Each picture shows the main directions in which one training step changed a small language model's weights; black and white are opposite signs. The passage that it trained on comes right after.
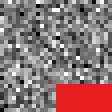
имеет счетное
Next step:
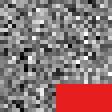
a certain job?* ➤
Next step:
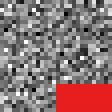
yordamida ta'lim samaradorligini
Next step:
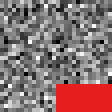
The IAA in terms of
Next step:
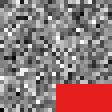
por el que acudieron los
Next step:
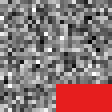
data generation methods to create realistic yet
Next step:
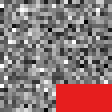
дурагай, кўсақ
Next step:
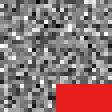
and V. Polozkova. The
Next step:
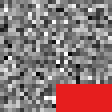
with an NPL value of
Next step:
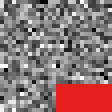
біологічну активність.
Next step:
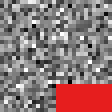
signal from I _{Thi}
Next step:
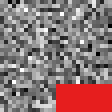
заметно осложнил
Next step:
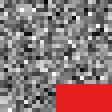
Україні ця допомога
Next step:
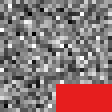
sidqidildan ijod
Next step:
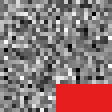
ocupação e controle da
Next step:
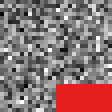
the culture of the peoples of
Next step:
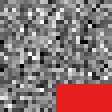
might be beneficial. Table 1 Mean
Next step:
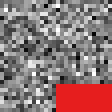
in 2024, this figure dropped
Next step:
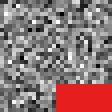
stick-slip behavior was
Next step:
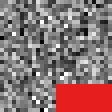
discovered, new methods aimed to
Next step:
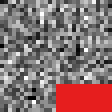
academic research, 3(6),
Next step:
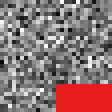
desde el comienzo, su gran
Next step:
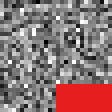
Growth. I. INTRODUCTION
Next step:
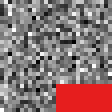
Pramudito SL,
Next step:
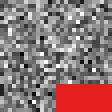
for robust estimates of measurement
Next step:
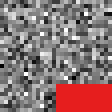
sample for this research is the people of
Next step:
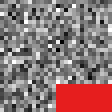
templates / Format & Style
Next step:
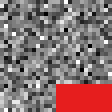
of high water with the use of a
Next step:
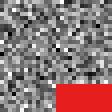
Wood Michael (In Search
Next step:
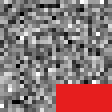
медицинский институт
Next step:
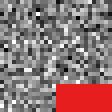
qilishimiz va ziddiyatga
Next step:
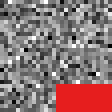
видят Промысел
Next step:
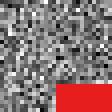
o‘zi boshqarish organlari
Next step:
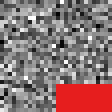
Ultimate Tensile Strength
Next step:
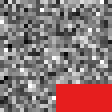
более популярным
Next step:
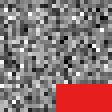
to this result, the monolayer
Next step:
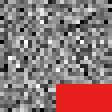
will participate in the sharing of knowledge and
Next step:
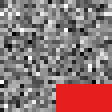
climatic conditions and illegal extraction
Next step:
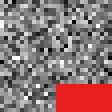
qui brise la mer gelée en
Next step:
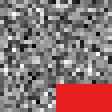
reconstruction largely depends on the
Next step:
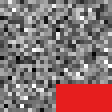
control contract is used to secure access
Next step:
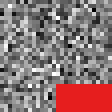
notevole esperienza
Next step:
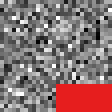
istituire un calzante
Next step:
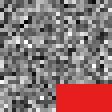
HJ. Principles of information
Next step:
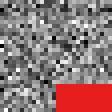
quadratic, SVM
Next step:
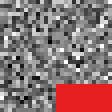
el nivel de riesgo
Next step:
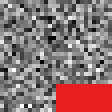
qayta ko‘rib chiqishdek
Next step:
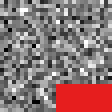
мисливських тварин
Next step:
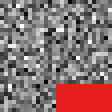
reviews - Ensure alignment with
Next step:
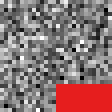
zu bilden, diese sind
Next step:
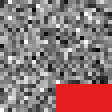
design processes, whether these processes are in the
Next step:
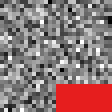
including a representation of the thickness of
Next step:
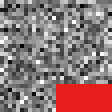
The experiment included 14 bread wheat
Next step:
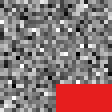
году. Материалы
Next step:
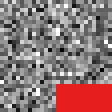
yoshdagi bolalarda kreativ
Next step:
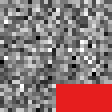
no corpo e nas sensações e
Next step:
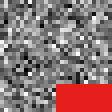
para trabajar con datos
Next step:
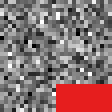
transmitted to the grid by the
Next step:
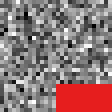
2015). Individual somatic cell
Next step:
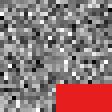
be constructed using basic logic
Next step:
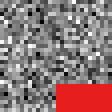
take place in April.
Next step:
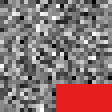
of ultrasound proves beneficial in
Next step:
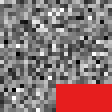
dengue hemorrhagic
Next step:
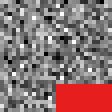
научно обоснованных
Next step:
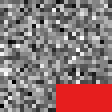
segi pembangunan
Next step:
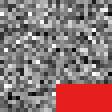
benefit for student to get enough
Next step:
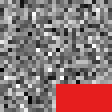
gravity and coefficient to absorb
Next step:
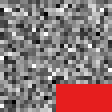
the bandwidth-independent
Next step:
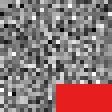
Utara. - Seaman,
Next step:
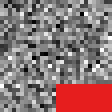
verification using C++.
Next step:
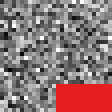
20 minutos e subsequentemente
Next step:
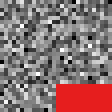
Zamonaviy sharoitda
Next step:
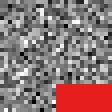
una revisión de proyectos
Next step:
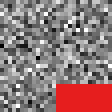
hij zich daarop op
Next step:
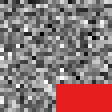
al. 2017, Campbell et
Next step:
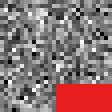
to Japan after China in the first
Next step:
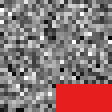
ишқ майдонида,
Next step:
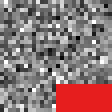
qishloq aholi
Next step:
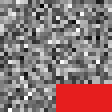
trupe rusești din
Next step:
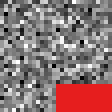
якийсь набір з k
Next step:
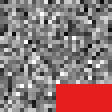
students' listening skills after the
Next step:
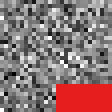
Vibration Signals by
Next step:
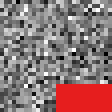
У руҳий бирликнинг
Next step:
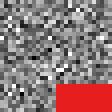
valuable minerals. If
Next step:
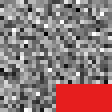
significant at 0.01, ** = significant
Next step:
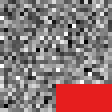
is the angular frequency, τ is
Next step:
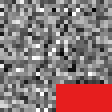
shu asosida foyda olishdan
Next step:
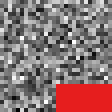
so'zlar: Usmon
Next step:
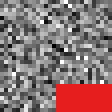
is that reduced cerebral
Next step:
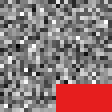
system has to ensure the right frame conditions for
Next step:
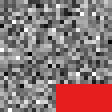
csúcsokat ért
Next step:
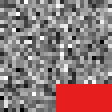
de nutrientes. Portanto, a
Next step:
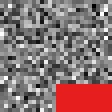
sendo repartidos entre 80% da
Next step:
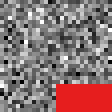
should create a strong relationship between communal areas
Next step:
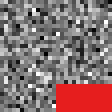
additional damping to the system, which
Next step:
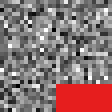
Strife does not reward. Neither
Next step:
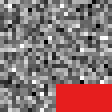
قبلی اوست و
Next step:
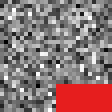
value decreased due to the incorporation of
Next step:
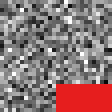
the bed cloth away from
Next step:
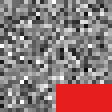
qalbidagi yomon
